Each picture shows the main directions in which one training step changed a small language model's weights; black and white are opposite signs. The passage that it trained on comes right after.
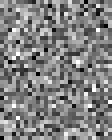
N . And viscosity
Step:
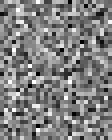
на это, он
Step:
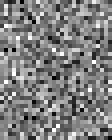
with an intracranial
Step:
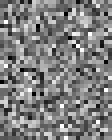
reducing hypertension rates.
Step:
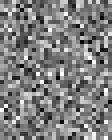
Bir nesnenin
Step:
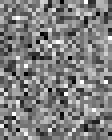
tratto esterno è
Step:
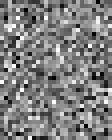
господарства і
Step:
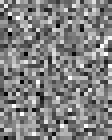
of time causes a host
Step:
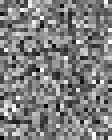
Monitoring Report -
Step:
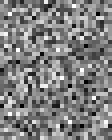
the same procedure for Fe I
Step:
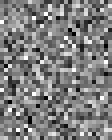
water quality deterioration and
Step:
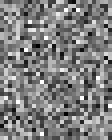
al alumno como al
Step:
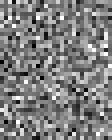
Western Region
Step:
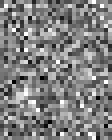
Guidelines on the concepts
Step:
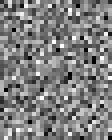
SVM module[21].
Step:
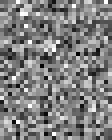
based on shrinkage
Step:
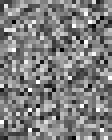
these promising findings frequently
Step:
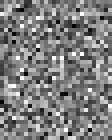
CSIC) are able
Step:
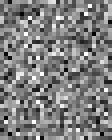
school managers had positive
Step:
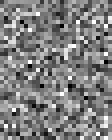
Jumlah Jasa
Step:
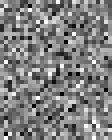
Biri mantiq
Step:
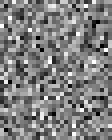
to severe losses in
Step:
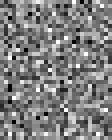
– Ғарб
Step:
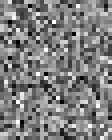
i zakładał
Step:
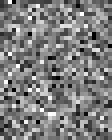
том Веды
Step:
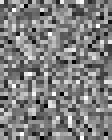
talabini belgilaydi.
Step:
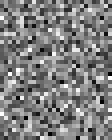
current; thermal voltage is V
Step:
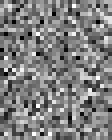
oshiradi. Matn bilan
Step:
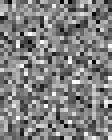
moral é agir dentro
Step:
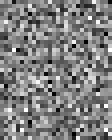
4 Тиниқ
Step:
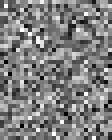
in temperature is suggestive
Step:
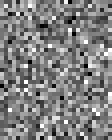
experiment was performed to analyze
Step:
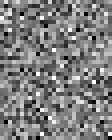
rate, but the increase is
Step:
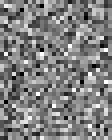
grow their businesses and reach
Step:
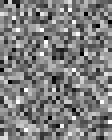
could only be accounted for
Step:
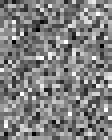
6 H H OCH
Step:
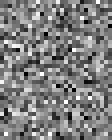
and land management. In:
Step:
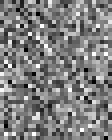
território. O
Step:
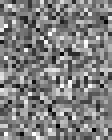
under review. (Most
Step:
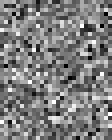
casted with ARP
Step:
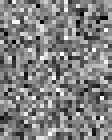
transmitted variables. The
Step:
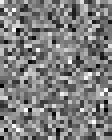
uni ijro etish jarayonida
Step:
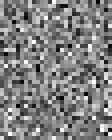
curriculum would be
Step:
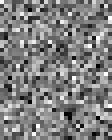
one important problem. Education policies
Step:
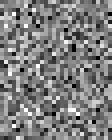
strongest positive correlation with
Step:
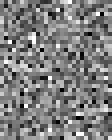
Respublikasida taftish
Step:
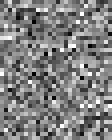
olingan sovliqlar
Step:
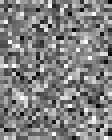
card at a time from
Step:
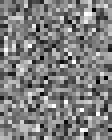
va dizayner:
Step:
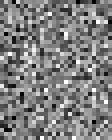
solar radiation and the
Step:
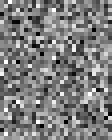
elastic vibratory working
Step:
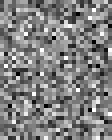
oito são as mais
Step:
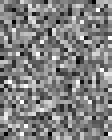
of higher educational institutions.
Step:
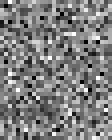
tizimiga ham zamonaviy texnologiyalar
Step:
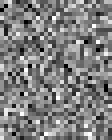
sistema de capacitación en
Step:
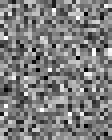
table that follows. The
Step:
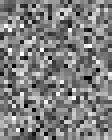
ekologik sharoitlarni
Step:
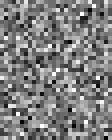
via Large Language
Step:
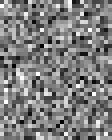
i.e. processing the
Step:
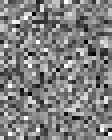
pressures should be carried out
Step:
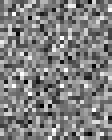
effort to strengthen accountable
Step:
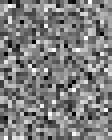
hieß es, die
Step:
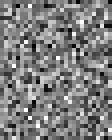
was used as a positive
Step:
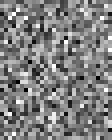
receiver of the SAS
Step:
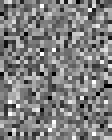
made the stronger the basis
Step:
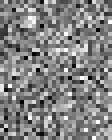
we goed hebben
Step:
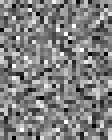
and the tar content as well
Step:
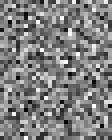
proteins contain isolated sites
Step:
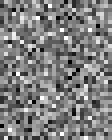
c *Voor
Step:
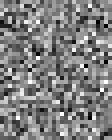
therapist, Center
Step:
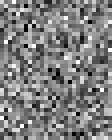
свою неспособность
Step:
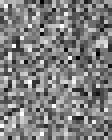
patients use in the course of
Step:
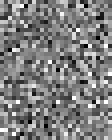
Introduction Among various
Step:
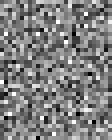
6 showed that the calculated
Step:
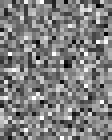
other nature-based solutions,
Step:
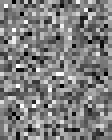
program amacından
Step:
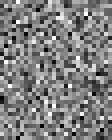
that the story of the
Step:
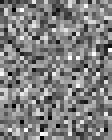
the urbanites ZANU
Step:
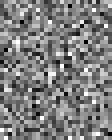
eggs. They have
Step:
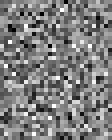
matrix. DI is
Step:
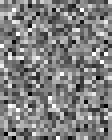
умінь і
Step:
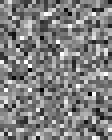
events, as the RM
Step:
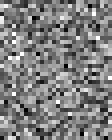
trade flow are as presented
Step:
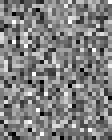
the disruption of most
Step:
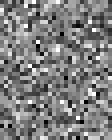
нейтральных и
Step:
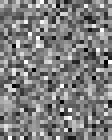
acid (2) on
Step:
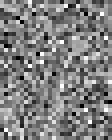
samples were analyzed, the outcomes
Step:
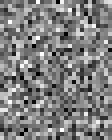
illness and altered
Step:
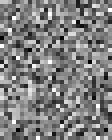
de refrigeración
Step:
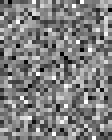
social equality is still far
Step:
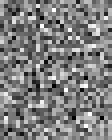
motorization, and consequently
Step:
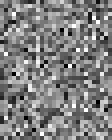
college men players between
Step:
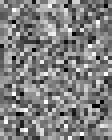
jarayonlar, shuningdek,
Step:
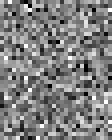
for normal growth of body
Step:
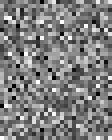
input to this Web site to
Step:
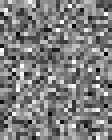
texnologiyasi va ekologiya
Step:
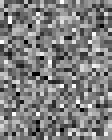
primer ministro
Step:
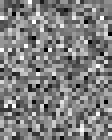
Seekers: An International
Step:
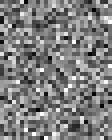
properties of uncertainty of
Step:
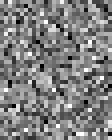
evaluating filling times
